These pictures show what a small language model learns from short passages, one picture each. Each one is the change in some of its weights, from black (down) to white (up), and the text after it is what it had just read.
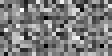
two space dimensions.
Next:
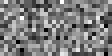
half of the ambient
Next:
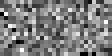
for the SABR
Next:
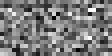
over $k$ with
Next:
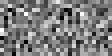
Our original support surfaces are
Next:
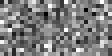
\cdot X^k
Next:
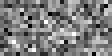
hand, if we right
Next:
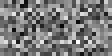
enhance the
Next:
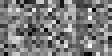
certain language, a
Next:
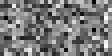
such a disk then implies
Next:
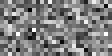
(the $\limsup$
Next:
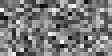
satisfies (16)
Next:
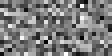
in the same partition sets
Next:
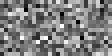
the involved leaf sets of
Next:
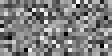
control. Consider now a
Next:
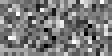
{\rm simple holomorphic family
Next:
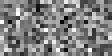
completely {\em cover}
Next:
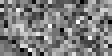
Years later,
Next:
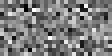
with copies of his papers
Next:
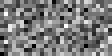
flexes and so
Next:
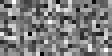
a consequence of Theorem
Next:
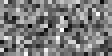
analogue of the normal vector
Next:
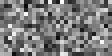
the graph of the function
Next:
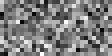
will add up to
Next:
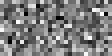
$\lan$ is described
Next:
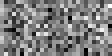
\item[Step path
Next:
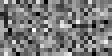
We have the following
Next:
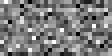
course of treatment,
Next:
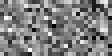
sorte que
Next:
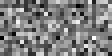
showing that the answer is
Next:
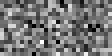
our proof, we will
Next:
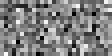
is uniformly integrable as
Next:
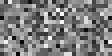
$ j $ for the
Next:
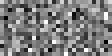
is fixed, then
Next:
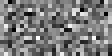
Laurent polynomials
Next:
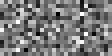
by the author and will
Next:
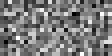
the outer sum is over
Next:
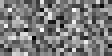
is universally
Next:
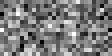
to non-empty class
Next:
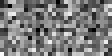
that there is an
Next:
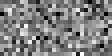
le groupe des classes de
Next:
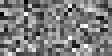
by the adjacency relation
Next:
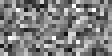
permit any motion of
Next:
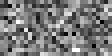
such that the two triangular
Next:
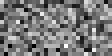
can show that, although
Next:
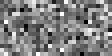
\ \text{ locally
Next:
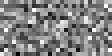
of investigaion of the
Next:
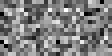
refined once for the
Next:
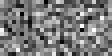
subspace will mean infinite dimensional
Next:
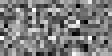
is detailed in Algorithm
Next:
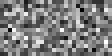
the corresponding multiset
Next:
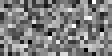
we briefly describe the steps
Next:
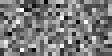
whose convergence set in
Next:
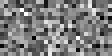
fractional orders $\alpha$
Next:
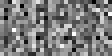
$N$ is a
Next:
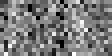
if there exists a bracket
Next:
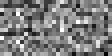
product of Hilbert schemes.
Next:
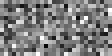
is bounded. Here we
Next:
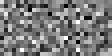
function term and estimates the
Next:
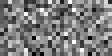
the image is nothing
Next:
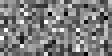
value of the velocity field
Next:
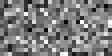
the direct application of the
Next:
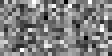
\text{if }
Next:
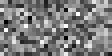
union of all the closed
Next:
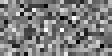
number of unique citing
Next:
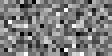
In fact, Hamilton
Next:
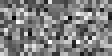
dissipate the same free
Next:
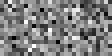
subtrees with
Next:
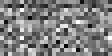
relationship and the bound in
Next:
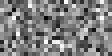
\right) \cap
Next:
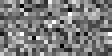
coefficient $\mu$, there
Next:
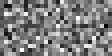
the convergence of the entropy
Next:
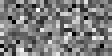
and Young's inequalities yields
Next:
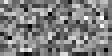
of the notable
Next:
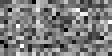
supercongruences modulo
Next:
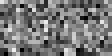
setting is to study the
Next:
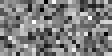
a semilocal ring such
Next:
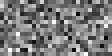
next lemma will help to
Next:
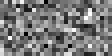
has a complete Hall
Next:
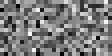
a RCH system
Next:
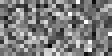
is an interval arithmetic
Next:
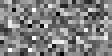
now possible to solve,
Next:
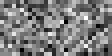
depending on the dimension
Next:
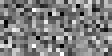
system is contained in a
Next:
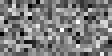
measurable subset of $\mathbb
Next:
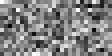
processes. \newblock
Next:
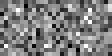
familiar van
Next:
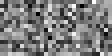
$$ Now we define
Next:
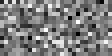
\leq C_n
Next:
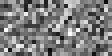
the degree of that
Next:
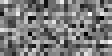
analogous definition for star connected
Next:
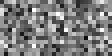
\xalignat 2
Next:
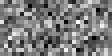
additive functionals associated to
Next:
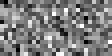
rows, we have $$
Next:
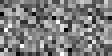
to be independent of
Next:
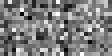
accuracy is exposed.
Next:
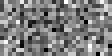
\models \forall
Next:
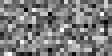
of the nature of the
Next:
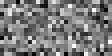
Young diagrams, the length
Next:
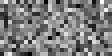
We determine the number
